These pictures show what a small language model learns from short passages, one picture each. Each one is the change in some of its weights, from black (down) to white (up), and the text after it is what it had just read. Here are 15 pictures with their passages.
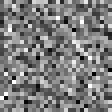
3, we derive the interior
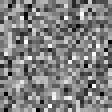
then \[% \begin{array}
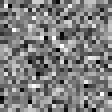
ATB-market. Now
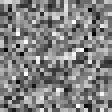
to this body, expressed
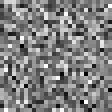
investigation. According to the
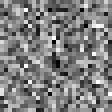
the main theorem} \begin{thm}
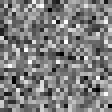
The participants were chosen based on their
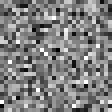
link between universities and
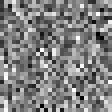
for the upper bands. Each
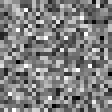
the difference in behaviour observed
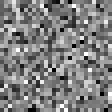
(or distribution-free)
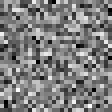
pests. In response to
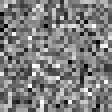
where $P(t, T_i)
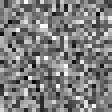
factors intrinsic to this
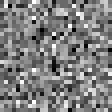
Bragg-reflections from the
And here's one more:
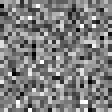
increase the spectral efficiency and
